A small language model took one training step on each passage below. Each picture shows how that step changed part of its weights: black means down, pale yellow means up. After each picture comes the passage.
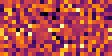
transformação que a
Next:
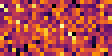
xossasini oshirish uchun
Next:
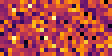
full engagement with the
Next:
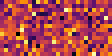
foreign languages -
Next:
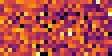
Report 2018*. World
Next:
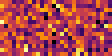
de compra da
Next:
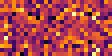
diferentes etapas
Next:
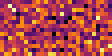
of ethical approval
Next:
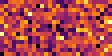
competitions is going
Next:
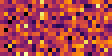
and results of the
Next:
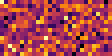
by supporting technical accuracy
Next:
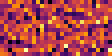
opportunity to redress
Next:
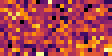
indicate oleic acid
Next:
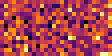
the social contract for
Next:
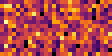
os estudantes,
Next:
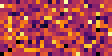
use locally sourced
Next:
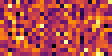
espaço como um
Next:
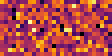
deren böse
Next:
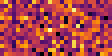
etapas: la
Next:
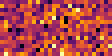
ish olib borishga
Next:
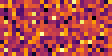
sense, all members of
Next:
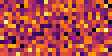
Technology. *J
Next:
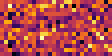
places, and the
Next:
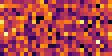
some other factors which though
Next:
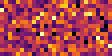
rainbow, as
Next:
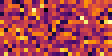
question, the project is
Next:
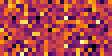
features that set it
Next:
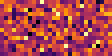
or the effective creep
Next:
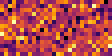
influencing some characteristics
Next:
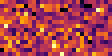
modelo tradicional
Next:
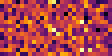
erodat a
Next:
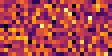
International Data Space
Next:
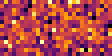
у детей с
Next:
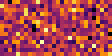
leading to mixed findings
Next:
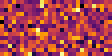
study concluded that
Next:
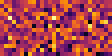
or organs or
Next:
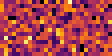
as shown in Fig
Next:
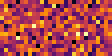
many diseases these lie
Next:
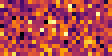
materials, is one
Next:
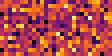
antibacterial and
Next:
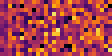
but where better features are
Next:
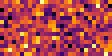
and w is a complex
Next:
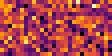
al concepto de
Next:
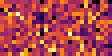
acotado superiormente
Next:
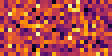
questionnaire - based survey
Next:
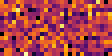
provides conditions for the formation
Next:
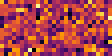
caused by the increasing demand
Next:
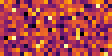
and collecting data from
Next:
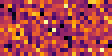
food chain, and may
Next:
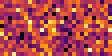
The market is one of
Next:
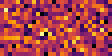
à pena de
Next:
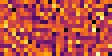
Paolo e il suo
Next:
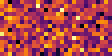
even occasionally
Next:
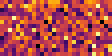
namely, that
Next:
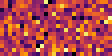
examination (US)
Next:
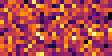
social e questão
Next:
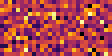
the ad, the top
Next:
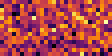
olive diversity
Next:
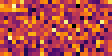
researchers across 90 countries
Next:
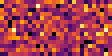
as above, except
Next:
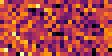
Metadata of each
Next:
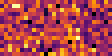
la aportación de
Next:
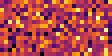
risk of debt
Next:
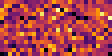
polymers are
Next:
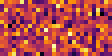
та 12 міс.
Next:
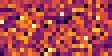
of its funds come
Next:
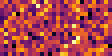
for late presentation
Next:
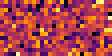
cannot imagine any
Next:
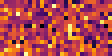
discusión de la
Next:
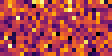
services and increasing the efficiency
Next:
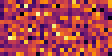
international assessment program.
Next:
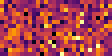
transport simulated according to
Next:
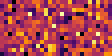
of this option have
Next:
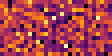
of requirements for ulama
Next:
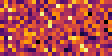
meg dokumentuma
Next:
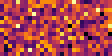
for in western
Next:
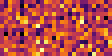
the academic world. -
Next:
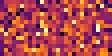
face detection algorithms In
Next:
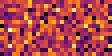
The field is similar in
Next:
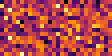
eng samarali yondashuvlarni
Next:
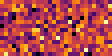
can be observed that the
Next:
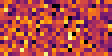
Cak Jo
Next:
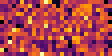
que é fácil
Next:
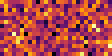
continue in the
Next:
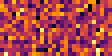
для практики использования
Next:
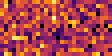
control for boost
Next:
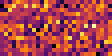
envolvidas na
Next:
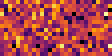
para crear piezas
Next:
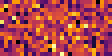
forma ordenada para
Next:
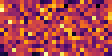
churches provide formal
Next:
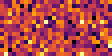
3. Дунь
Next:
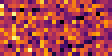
>1 standard deviation
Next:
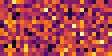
a damage. Thus,
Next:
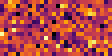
– PPW,
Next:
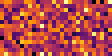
sa većom
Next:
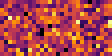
involves either losing
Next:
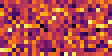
Post Habitual
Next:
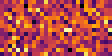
ve Milli
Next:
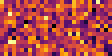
adopsi teknologi
